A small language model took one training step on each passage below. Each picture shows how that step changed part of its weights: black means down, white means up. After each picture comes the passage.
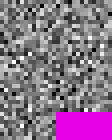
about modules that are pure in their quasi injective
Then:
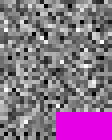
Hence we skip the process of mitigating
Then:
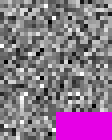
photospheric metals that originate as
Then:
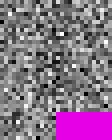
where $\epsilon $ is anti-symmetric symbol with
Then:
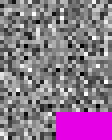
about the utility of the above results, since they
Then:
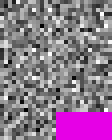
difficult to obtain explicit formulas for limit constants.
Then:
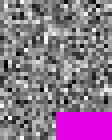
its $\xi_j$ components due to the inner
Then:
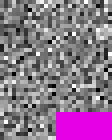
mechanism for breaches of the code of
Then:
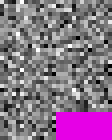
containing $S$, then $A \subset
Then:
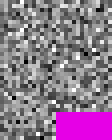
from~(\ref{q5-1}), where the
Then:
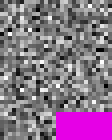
the rational values of $u$ were excluded
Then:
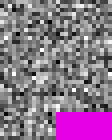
532~nm laser light and
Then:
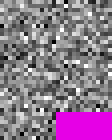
the solid line represents a fit through the measured positions
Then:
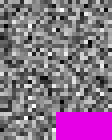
\item \( G \) is not circularly
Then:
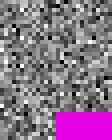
a given value of the explicit symmetry breaking
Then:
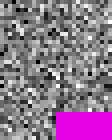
p$. If $d$ is even and $r$
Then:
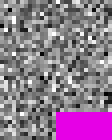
and present many challenges for the
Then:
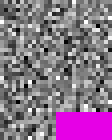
Section 3 to the specific use cases identified in Section
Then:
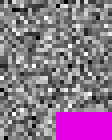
them. From the astrophysical point of
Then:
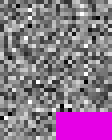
p\in[0,1]$ such that
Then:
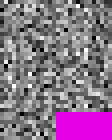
scalar-tensor thermal analogy beyond
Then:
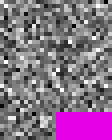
Li $et$ $al$., Phys. Rev.
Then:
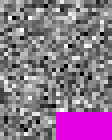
problem the \spg{} method stops with a relative
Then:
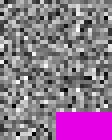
for the latter. As can be seen from
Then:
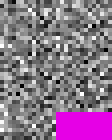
where the electrical properties of a solid can be
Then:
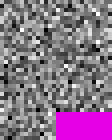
calculations with ECC2 are available on
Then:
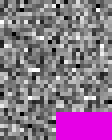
electrodes that allow us to stimulate the
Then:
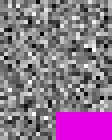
not affected. In the inset, a
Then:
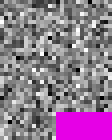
reduced matrix elements of the correlated propagator
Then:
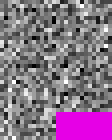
others at the Perimeter Institute for
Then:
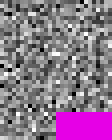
this section we present the calculations used to obtain
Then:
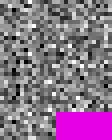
UE-UE interference can be
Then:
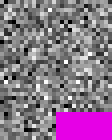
to the $SO(6) \leftrightarrow
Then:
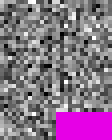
LLR. \\ \\ To make contact with
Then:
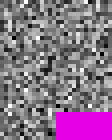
the security needs for the data at rest.
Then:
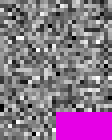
0.5 $, and asymmetric when $|{\it
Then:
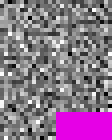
forms of the nonlinear dynamical systems. For example,
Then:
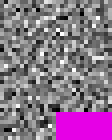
de Madrid, Departamento de
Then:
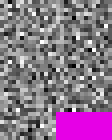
of different ways. The first assumption we will make is
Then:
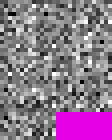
to still be significantly discrepant from the data on
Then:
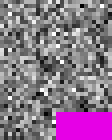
of V-A on IEEE 30-bus
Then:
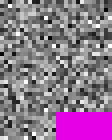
the output function can be written as $
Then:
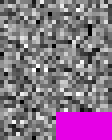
we have \begin{eqnarray} \nonumber &&
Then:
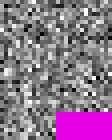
MSP systems, including masses and system
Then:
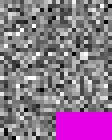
lemmatization. Gensim is used from
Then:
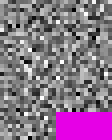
be further subdivided into interaction evaluation methods with
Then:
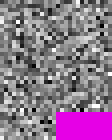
means that the projection subspace must include the initial
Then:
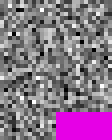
is nontrivial by Item 5 of Theorem
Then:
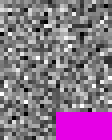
the first model takes raw text as input and
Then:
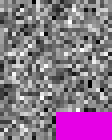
The kernel of the homomorphism \[ \epsilon \mapsto
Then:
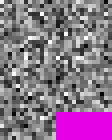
cofinal in $\mu$, and $J$ is
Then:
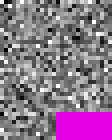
$p$ under $X$ entering
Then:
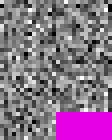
smart homes and IoT to
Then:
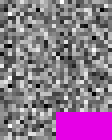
the jump with finite sinusoids
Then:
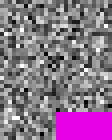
lengths and atom positions. Although, the
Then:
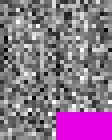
sections in $\Omega^+(M)$ (resp.
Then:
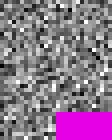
semimetal described by the Hamiltonian (see Method
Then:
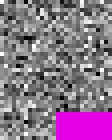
if this evidence must be taken with great
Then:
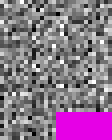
challenging due to the many degrees of
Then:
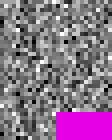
of hydrogen shell burning.
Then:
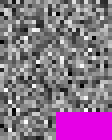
(with index u starting at 0), since
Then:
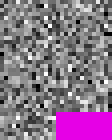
line (yellow) to an homodyne detection with
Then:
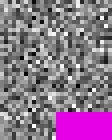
lead, and (c) reconstruction of
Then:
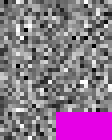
We leave the easy proof to the reader (see
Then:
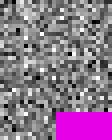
which is normalized on unity, is
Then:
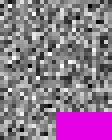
of the random matrices. In either case, the
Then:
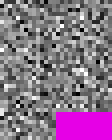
review will stimulate discussion within the community
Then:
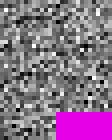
space. We shall give later on more details about this
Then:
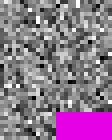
process converges quickly, but toward a solution
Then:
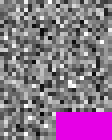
have also occasionally been observed over
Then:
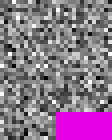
It was found to make the contact area
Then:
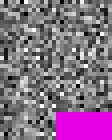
}\label{label} \end{figure} Next
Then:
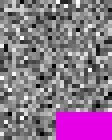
and structure of the world (see the recent
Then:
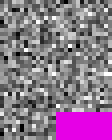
because of varying propagation delays, the
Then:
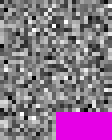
need not be. Nonetheless, according to
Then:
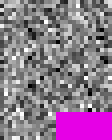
Society, Providence, RI,
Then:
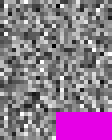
structure. The form factor amplitude of the whole structure
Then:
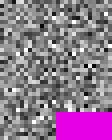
to find eigenstates of the qubit Hamiltonian, either
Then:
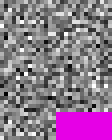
in \eqref{eq-Qn-pin}
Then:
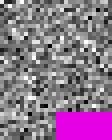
$E_6$ case. Denote by
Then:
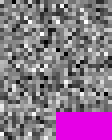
robust security features and can make
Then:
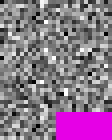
asserts that $X$ lies in
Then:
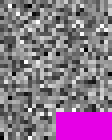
This is proved in the same way as Lemma
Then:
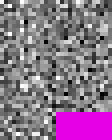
triplet and singlet levels.}
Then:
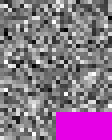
an Abelian CSL with a Chern number
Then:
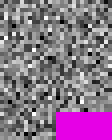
neutrino distribution as a Fermi-Dirac, with
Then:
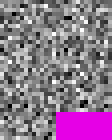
total spectral weight of the itinerant
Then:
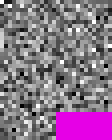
and magnetic field. The possible parameters for these predictions are
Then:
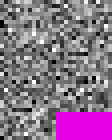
the mean value of arc length on M is
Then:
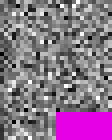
points on domain $\Omega$, interface $\Gamma$, and
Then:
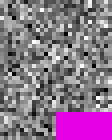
\in [-\IF, z]$ be given.
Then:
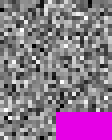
well with respect to the inclusion $\proj^m
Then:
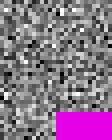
1 \right)\), \(a \) denotes the radius
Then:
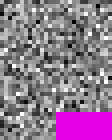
that $F(B_2)\subset
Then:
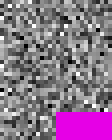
of the contact structure. In this work we
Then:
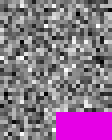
discrete coagulation equations with multiple fragmentation},
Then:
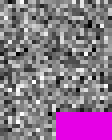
transform of $e^{i\Phi}$
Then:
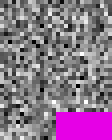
hyperfine structure with the experimental measurements. These correspond to the
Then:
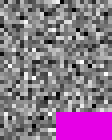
for a particle physics model that includes gravity -
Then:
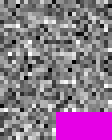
Hardy space (\cite{WaQ}) and
